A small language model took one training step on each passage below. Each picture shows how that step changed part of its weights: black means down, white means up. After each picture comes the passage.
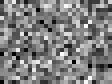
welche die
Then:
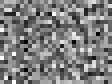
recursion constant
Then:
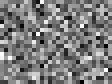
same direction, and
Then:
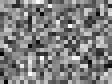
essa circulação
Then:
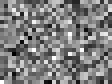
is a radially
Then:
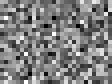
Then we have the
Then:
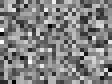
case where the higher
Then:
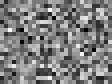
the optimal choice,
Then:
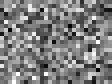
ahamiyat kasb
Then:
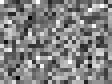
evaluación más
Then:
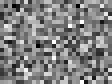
these two sections is
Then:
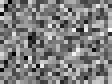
\theta =
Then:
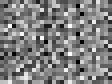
This is the
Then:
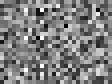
\newblock A
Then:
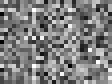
\noindent To prove
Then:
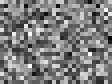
computer calculation with
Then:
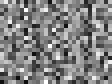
fim de
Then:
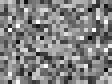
a demanda
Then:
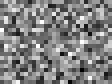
com possibilidade de
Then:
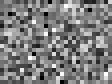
merken kunnen
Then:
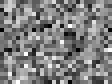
ham bolaning
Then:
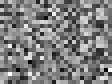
the line segment in
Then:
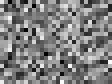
, \psi
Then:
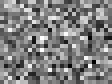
al empleo
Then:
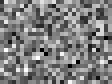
empáticas e
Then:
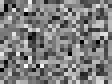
\rangle =
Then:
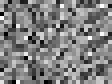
= \theta
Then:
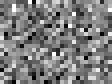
= x$ with
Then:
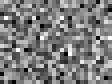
E.$ Indeed,
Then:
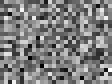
For the first term
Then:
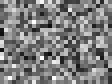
will be made below
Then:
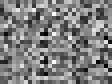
to the above
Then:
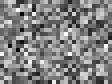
fail, even
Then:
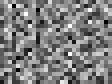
Short Term
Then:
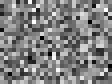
us to significantly
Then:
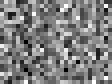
та процедур
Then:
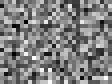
are not included
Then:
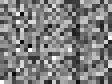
is that of
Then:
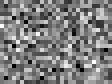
in $G$
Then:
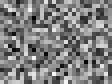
el alumnado
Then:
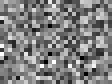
we follow the notation
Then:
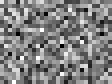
a um questionário
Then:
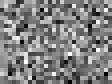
результата, а
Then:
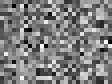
the functional of the
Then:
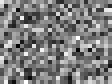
ds \\\nonumber
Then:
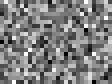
de risco presentes
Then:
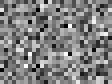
\footnotesize Key
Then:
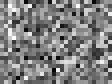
i jego
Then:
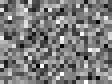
\in A$
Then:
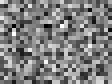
interactions where
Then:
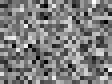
on the one
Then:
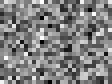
converges absolutely
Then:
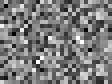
and $S$
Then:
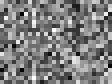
is true if if
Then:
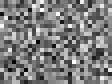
with ordinates
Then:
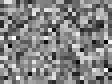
have seen above that
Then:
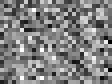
space of the modern
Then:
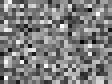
eigen dossier
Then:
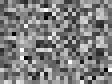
the data of
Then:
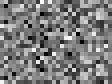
and $\bb$
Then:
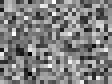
obstructions from
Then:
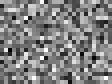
on designing distributed
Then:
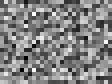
a need for
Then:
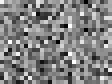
with associated similarity
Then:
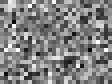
za rad od
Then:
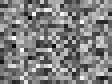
the need from this
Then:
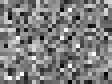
те, що і
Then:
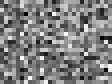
larger topological group
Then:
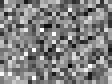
may vary
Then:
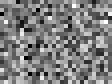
of convergence of method
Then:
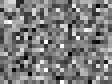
уваги до
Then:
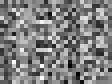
the importance of
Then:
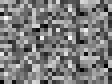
We thus obtain
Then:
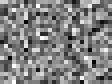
as well as
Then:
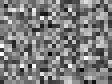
we always take
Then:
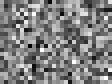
of comparative
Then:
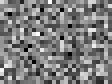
appears in every
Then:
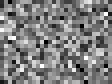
particular we focus our
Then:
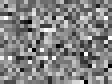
Hence, by
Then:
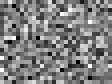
other two cases where
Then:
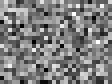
differences did impact
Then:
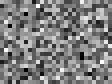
original problem under
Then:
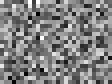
Duality with
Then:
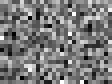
ring extension} of
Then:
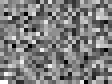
in vector form has
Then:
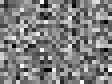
in the regular part
